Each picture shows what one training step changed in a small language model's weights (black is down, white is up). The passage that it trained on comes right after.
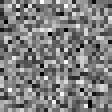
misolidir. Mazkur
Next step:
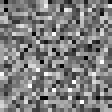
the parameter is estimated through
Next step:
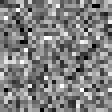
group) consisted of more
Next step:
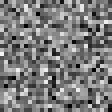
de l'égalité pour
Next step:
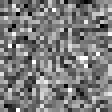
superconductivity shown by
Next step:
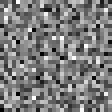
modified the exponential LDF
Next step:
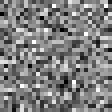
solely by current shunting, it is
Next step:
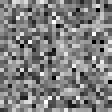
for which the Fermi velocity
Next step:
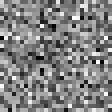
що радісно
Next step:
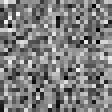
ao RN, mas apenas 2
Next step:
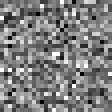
porém que, nas bases de
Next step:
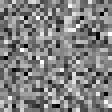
an entangler duration of
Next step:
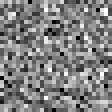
Picture Frames The
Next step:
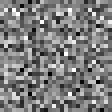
of EURAKNOS is
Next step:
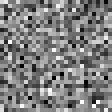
sharp low-energy feature
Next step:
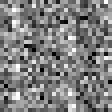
J. DEMJANOV and
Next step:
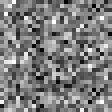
coverage and the minimum use of
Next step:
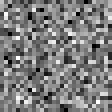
stabilization assessed through follow-up
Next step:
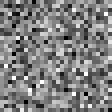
no correlation, determined from 500
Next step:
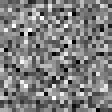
a sequence of quantum gates.
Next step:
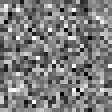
i \langle [ H_{\sys}
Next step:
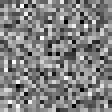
the dimensionality analysis of the electrical
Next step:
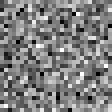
upper scale gives the corresponding
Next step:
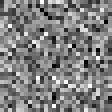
Lymphocyte levels were
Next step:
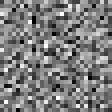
W. I. Goh, N.
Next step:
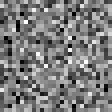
allows us to determine the
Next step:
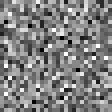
Сборник научных
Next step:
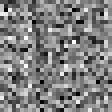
time of awakening and he is
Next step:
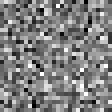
desired output logic.
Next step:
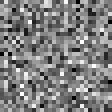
harmonic trap. In the
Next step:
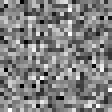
threshold for a cold
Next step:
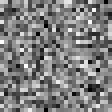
60. Murdoch,
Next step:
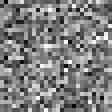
birga optoparaning
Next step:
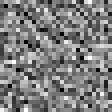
Buttner MM, Mott
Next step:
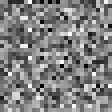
photometric shape and
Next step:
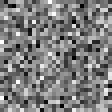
the magnetic field produced by a
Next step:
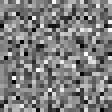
Line Terminal (OLT)
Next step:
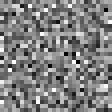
imkonini beradi.
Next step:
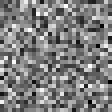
the book trade. Published
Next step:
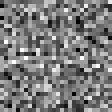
see below. ¹⁸
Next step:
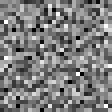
Chennai where the response of
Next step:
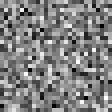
in 44°C water
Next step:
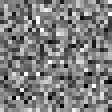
length $L_{a}$ at low
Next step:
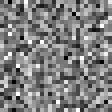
split accomplished when the
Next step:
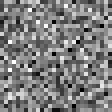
backup based on the basis of
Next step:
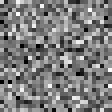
in the nucleus, as seen
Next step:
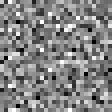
foydalanish orqali
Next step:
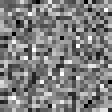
the analyzed quantities. In
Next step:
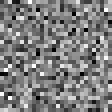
patient data, and reliance on
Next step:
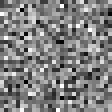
the Goldstone mesons production
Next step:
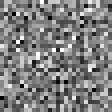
study also emphasizes the impact
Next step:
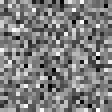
Registered users – 435
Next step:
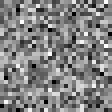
ms) under a negative gate
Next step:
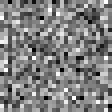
поговорками и пр. В
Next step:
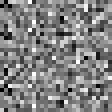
results revealed a total of 14
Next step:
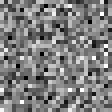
need to develop the reading habit
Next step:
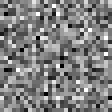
ismiy (ismga oid,
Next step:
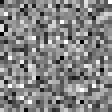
une normalisation de ses
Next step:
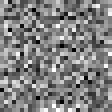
label* também pode
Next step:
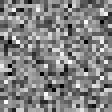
The second approach is joint transmission
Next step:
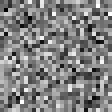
the better mechanical support to
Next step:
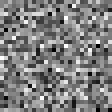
of huarochiri,
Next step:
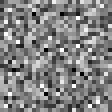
manejo na unidade de
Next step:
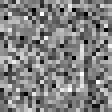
coherent qubit state transfer
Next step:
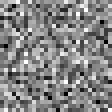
representam e que devem ter
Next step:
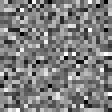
Har kimning fikrlash va
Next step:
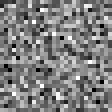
determine if there is evidence for
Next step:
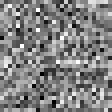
sino también la forma
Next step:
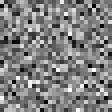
source in aqueous HCl has
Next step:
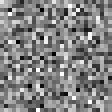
with CTAP at 25° for
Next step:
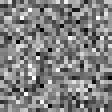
hygienic practices and
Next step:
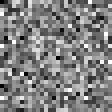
bilanciare la figura,
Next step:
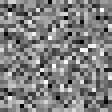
network admittance matrix:
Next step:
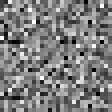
spin-glass phase does not
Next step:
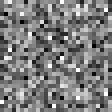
Влияние занятий
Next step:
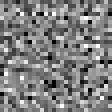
In this work, we study the time evolution
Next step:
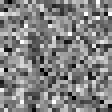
a discussion board. - I get
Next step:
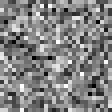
sort all covariates in
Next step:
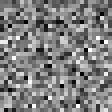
managing trees only supported by
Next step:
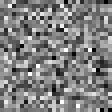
In all types of periglacial
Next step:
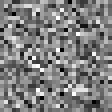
associated with these compounds and
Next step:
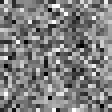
{\bf Keywords:}
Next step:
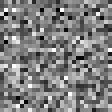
Director CAMPE
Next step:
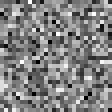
clear research gap in effective
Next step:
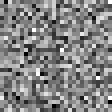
au moins une dizaine
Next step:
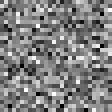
provide contrasting behavior to each
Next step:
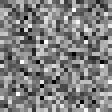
Phys. Rev. D 50
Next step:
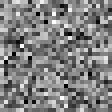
M_j)$ will cancel out.
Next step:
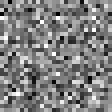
eff} &= J\sum_{\langle
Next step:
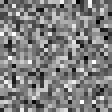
no heat transport into the cold
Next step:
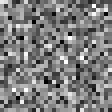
topics: tree search and
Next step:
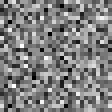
2020. Entretanto,
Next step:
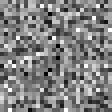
такої книжки:
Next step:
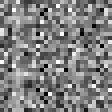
$\frac{GREEN -
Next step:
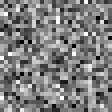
a_k$, the zeroes of
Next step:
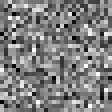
avoid the appearance of the
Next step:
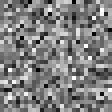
characterization of individual pit.}
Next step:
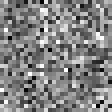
galaxy evolution. There are two
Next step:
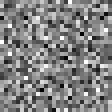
obtain a consistent representation of it.
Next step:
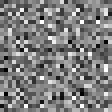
yaratgan qahramonlari
